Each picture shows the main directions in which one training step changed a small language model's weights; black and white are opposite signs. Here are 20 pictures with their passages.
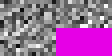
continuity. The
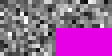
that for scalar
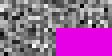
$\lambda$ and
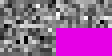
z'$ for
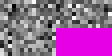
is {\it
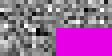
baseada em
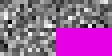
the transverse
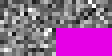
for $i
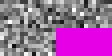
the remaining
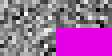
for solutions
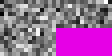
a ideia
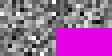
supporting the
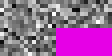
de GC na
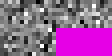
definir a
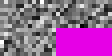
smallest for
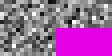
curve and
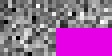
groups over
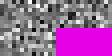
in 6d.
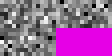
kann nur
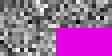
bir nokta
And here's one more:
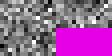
rod length
